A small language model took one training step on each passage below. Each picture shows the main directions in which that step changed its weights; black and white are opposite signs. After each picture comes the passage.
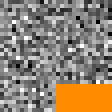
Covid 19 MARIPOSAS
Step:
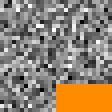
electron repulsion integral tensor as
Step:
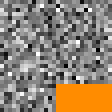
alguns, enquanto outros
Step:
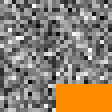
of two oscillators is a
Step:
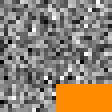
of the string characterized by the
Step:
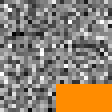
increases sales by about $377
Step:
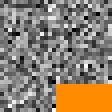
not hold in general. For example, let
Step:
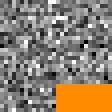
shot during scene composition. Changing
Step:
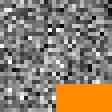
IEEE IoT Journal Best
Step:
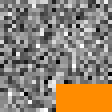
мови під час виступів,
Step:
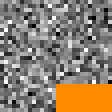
the baryon. Our rotationally
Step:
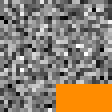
hence (some of) MSSM
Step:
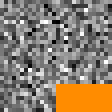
subpath of the interval~$I$
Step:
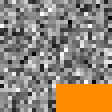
study. The result of the test analysis show
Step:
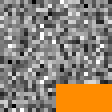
\begin{equation} \left\vert
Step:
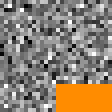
is then collected using a 4f
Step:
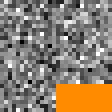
\bm \; times} \otimes
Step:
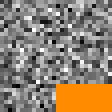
sub--product of the process transforming
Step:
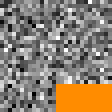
the collective action in the
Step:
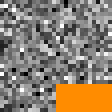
in STO increases the correlation in the
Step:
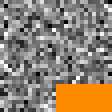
out that the graph $\lambda_C$
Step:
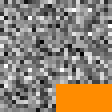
operator from learning the IP address of the
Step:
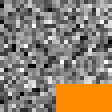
of combining symbolic regression with error
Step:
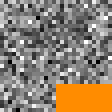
a lui Vuia în
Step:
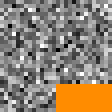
then said to be of {\it finite
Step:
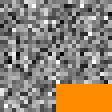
порівняння середніх
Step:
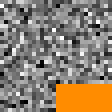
nossa cultura foi construída em
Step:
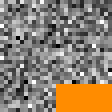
branch $u_\alpha$, and
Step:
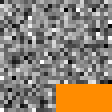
studies. In combination with the discussion on
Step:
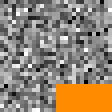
che di unità della natura, come
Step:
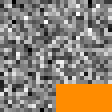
неравенства, хотя в
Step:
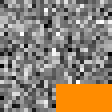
asymptotically free together with the gauge coupling
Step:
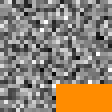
$E_0$ is given in
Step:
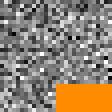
convergence properties of the series are not specifically
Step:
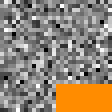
scaling parameter $\varepsilon$ is related to the
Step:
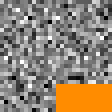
constructed using 5 pixels before and after
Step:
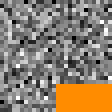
орқали амалга
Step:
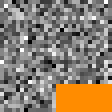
effective over the entire coupling regime. First step
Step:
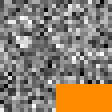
durchgeführt werden. Die
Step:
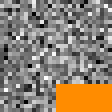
the user) \item[\textit{step
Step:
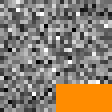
plays an important role in every sphere
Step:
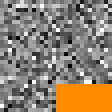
component of the vector $x$. The set
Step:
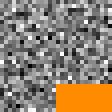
some of these objects. For the rest,
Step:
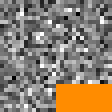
dependent with the notation $$\Delta_k
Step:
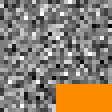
to reproduce neutrino masses at low
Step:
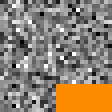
but with built-in
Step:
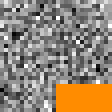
\par \section{Study on
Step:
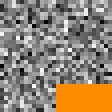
the operator norm of $L$ with respect
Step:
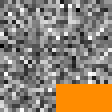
y desarrollar aplicaciones que se
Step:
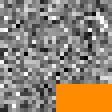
sample) and the time-resolved
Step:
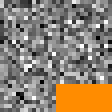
the frequency domain changes over time. Since frequencies
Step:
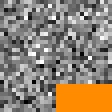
exponentially, with a scale length given by
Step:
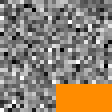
always yields a service. Thus
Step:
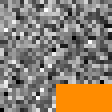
mind that the first approach has the extra
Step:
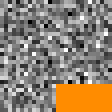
en términos UX.
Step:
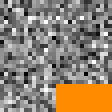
$\epsilon > 0$ such that:
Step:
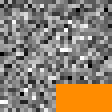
O. F. Villar, J.
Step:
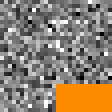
de inversión ha demostrado
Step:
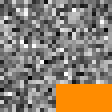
cofibrant and the structure maps
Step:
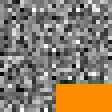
de Maracaibo es realmente
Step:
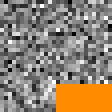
theory. In loose words, the model
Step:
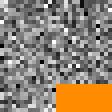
моделей Christian Dior
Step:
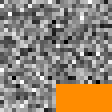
catenatum*. Estos
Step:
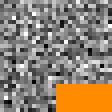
analysis makes it easier to see what is
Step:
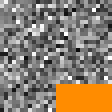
döneminde (Park ve
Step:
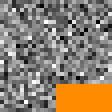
conditions filled with an equal number of dark
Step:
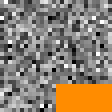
vertex-transitive, given any two
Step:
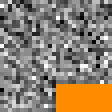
linear trend between the two variables can be
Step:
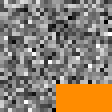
coefficients. This dependence provides estimates of absolute
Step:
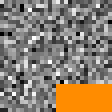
зокрема у сфері
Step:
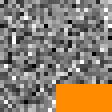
has Fuchsian ends. It is
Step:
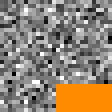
selectively comply with harmful
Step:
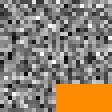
particles, even the $\rho$. As we
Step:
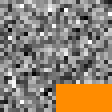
multicover of that quotient, where
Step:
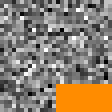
las metas planteadas. A lo
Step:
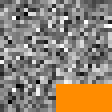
can be further strengthened by replacing
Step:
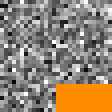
see that $m_i(t)
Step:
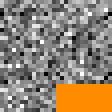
Неудивительно, что
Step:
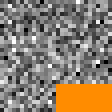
Tradução de Maria Luiza
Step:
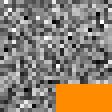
in the case of dominant Thomson
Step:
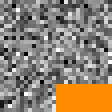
Phys. Lett. {\bf
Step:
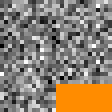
$A$ on a Banach space
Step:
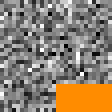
to obtain \begin{equation}
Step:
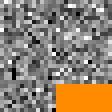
performance can be improved. For example,
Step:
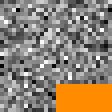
bo'lgan maydonlarda
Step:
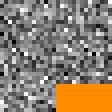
Yoshihara, Field theory
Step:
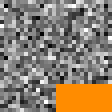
no help from the inner factor being needed.
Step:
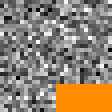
register (LFSR) that
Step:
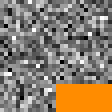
arm (treatment 8), the
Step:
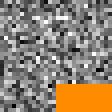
}$ is a constrained critical value for
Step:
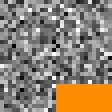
expected the p-QCD model to give
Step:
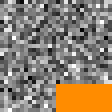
\D r \] is the corresponding
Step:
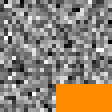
numbers $\lambda _{j}>0$ such
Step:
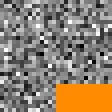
proof is structured as follows:
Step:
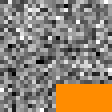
however risks running many inferences on
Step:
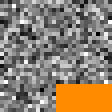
sobre escolas pública e privada
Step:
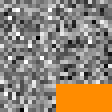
potential. In this article all the presented results
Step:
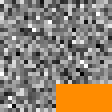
the concept of communication referring to
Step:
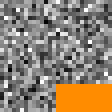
outcomes, and the single session
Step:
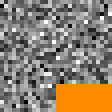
$% \Phi =-d\lambda
